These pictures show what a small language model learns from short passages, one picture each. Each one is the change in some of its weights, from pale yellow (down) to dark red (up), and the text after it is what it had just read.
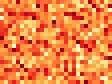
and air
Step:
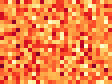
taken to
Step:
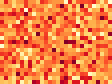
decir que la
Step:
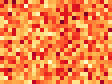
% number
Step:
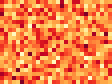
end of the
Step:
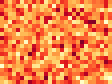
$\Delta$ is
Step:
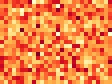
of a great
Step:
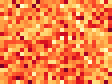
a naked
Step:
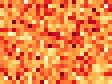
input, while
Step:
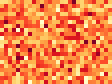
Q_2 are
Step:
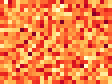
the computational
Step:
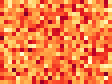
power variation.
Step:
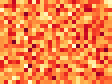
diametr va
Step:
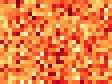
sau sunt
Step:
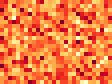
and secondary
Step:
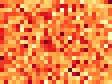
a performance
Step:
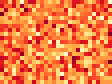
of density of
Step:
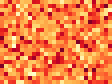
and ablation
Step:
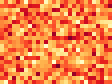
which is integrated
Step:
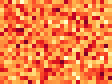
deles de
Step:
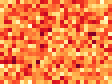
path management
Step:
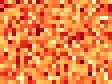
Things to
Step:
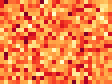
out all other
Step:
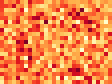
has been in
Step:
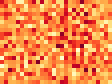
U)$ are
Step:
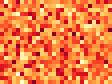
complexity of
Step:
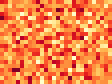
the lack of
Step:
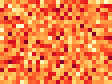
priors on
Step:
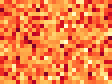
today as
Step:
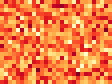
de escalas
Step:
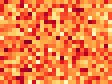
effect of
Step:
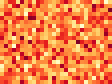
and Asahi
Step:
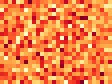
field may allow
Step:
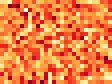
the $\Delta x
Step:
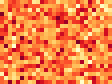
and visual
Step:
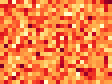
fields and the
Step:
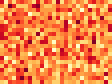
specified in
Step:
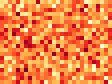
signal in the
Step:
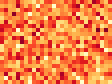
while Lviv
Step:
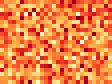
are contained
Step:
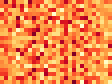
may have a
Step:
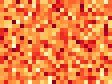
and temperature on
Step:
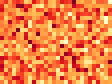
of time delay
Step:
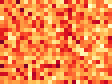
for the strain
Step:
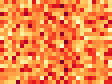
: de
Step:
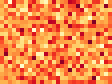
ТС на
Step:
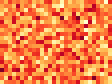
the overall
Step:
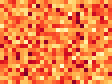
more inventory
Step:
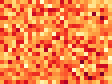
is unable to
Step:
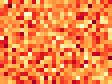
our assumption
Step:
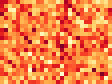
for specific stable
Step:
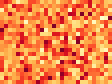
at various
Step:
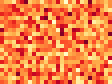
kind of
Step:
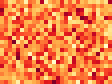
was developed by
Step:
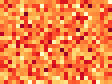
evaluated through
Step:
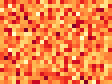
determinants in
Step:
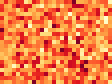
at any time
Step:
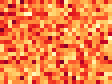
best fit
